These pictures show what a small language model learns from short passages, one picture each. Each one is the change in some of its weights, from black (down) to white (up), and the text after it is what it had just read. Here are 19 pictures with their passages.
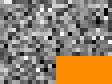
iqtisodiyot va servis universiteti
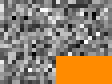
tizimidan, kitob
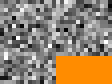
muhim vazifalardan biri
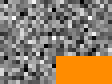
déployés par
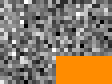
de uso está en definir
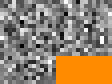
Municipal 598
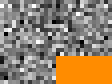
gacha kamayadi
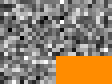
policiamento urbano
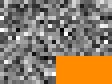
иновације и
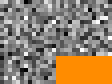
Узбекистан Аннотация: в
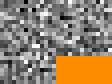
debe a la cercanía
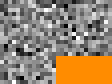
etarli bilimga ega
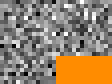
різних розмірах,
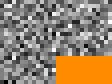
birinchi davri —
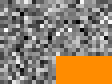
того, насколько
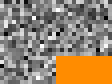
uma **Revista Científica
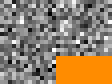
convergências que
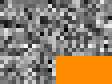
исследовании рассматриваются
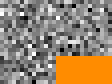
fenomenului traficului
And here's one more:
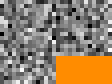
già statuito
